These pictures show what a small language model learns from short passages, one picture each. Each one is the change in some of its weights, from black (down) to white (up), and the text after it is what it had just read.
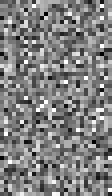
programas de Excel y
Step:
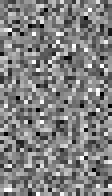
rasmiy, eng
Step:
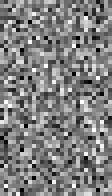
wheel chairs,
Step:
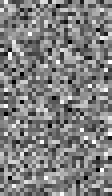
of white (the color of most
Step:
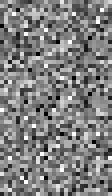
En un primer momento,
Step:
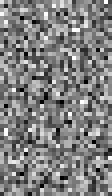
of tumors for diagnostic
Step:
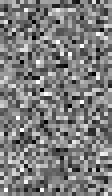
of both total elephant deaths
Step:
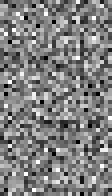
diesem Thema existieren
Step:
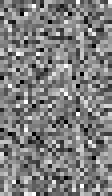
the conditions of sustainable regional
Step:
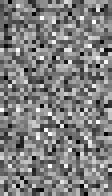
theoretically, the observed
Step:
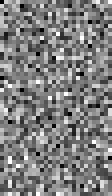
preventing the development of a systemic
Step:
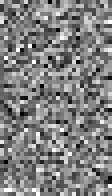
re-clustered using the
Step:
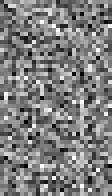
and novelty. –
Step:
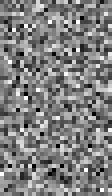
is an indirect approach in which
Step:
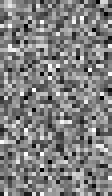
for environmental protection.
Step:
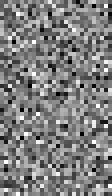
"Yednist' u
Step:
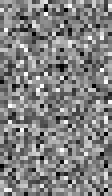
which was 3°C higher than
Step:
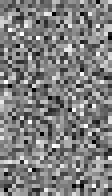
due to the neutronics
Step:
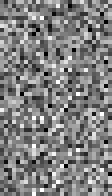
Determinação das flexões
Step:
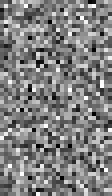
Snopok, P.
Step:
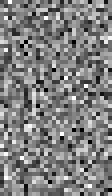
analytical tool. Findings
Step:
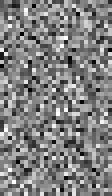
Nous avons utilisé un
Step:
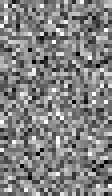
basqalarında belgi
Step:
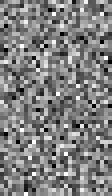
kelib siyosatchilar
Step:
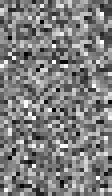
deviation was considered as a
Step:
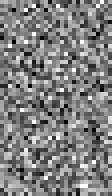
prioritization based on differential
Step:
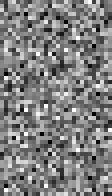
strategies that comply with the
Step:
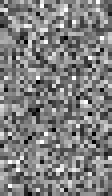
to the contrary in a few
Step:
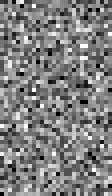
del conflicto por huir es
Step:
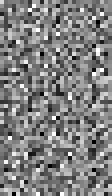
bosqichlardan biri
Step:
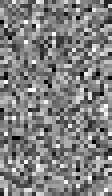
and sometimes do not even
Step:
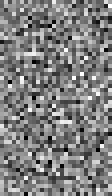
of the Literary Cultures of
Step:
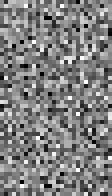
adalah perangkat
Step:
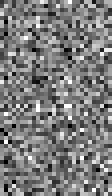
on the educational and methodological
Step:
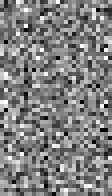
The truthset selected
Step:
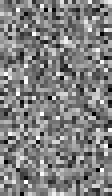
with numerals (“three
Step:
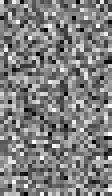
legitimate classes.
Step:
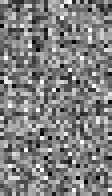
propios de la modernidad
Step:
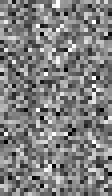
ko`rkiga ko`rk
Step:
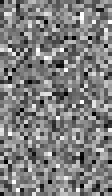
of our training and to identify
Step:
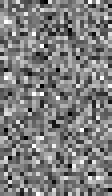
Nigeria and the neglect
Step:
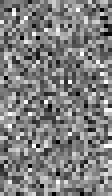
creates an irreversible
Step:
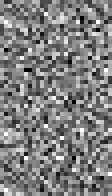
T. W. Gardner,
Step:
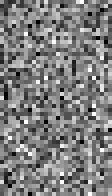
Болаларда сув
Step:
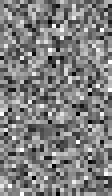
нужно заполнить
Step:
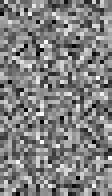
that connects computer
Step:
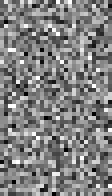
nature of welfare or
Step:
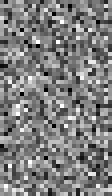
Jessica Kingsley
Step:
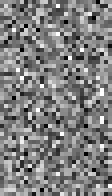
parāśara says that one
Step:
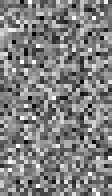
series concrete shown an
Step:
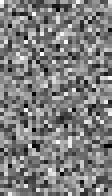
ultraviolet rays
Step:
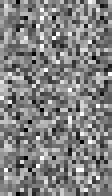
PALMS AND
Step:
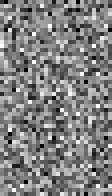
Index (NDWI) in
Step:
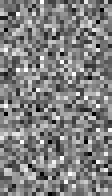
wira* Kurt
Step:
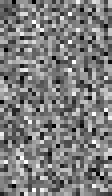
— yangi usul)
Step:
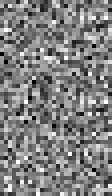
su değirmenlerinin
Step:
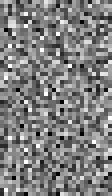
не доведено.
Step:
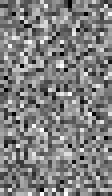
R_m represents the trajectory
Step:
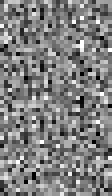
to women in the hadiths,
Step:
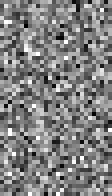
labor needs for trained
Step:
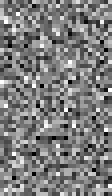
Dan Pendidikan*,
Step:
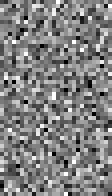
En este primer acercamiento
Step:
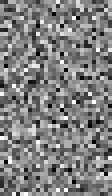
transformer windings is
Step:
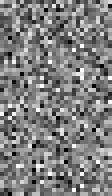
to establish the most likely
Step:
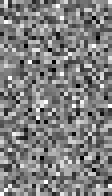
Ankle and Foot
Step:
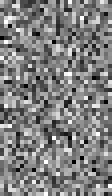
of the nineteenth
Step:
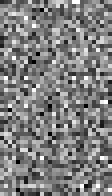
and diabetes mellitus
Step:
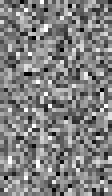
le concept d'«
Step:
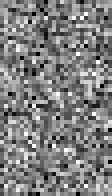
особенности его
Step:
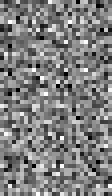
niet pleegt te
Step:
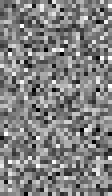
and H horizons of the
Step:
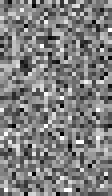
Aynı zamanda
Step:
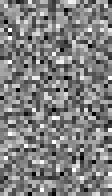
varies according to sex,
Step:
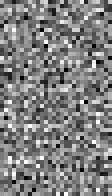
global, continua y
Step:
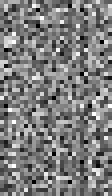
xosliklari, undagi
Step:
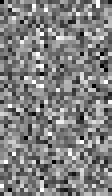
as “the first series of
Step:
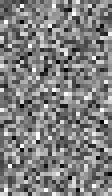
coli* володіють
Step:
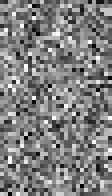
important role of this early
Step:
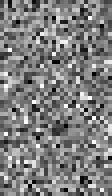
веке, в рамках
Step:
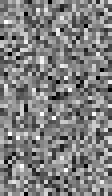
significant for the land surveys when
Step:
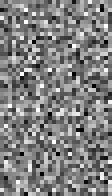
whereas a systematic
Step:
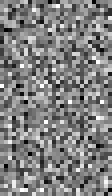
in cluster II followed by
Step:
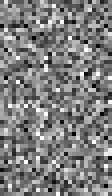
and in rare cases,
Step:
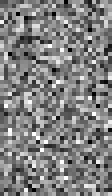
sign of soil compaction,
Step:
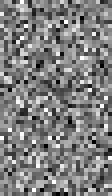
Intelligence (AI),
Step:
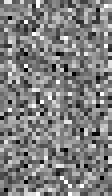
33% of respondents indicated
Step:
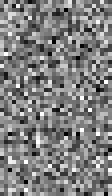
interest in ILD,
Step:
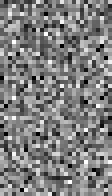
talablari mavjud,
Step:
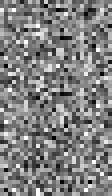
worked on its construction since
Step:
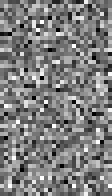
was achieved (Figure 1).
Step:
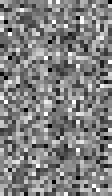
WP4: Pilot report -
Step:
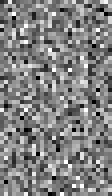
ortirish lozim. Bularning
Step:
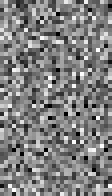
mechanism for ingress,
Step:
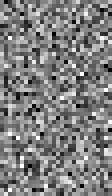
experimental data for the impedance
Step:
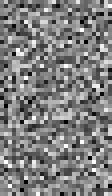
400 об/мин при
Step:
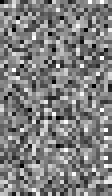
064 nafar yangi
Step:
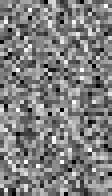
all legends and similes
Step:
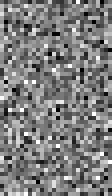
были лишь
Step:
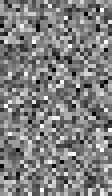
presentes en el exón 11 del
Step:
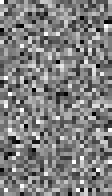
two classrooms for each
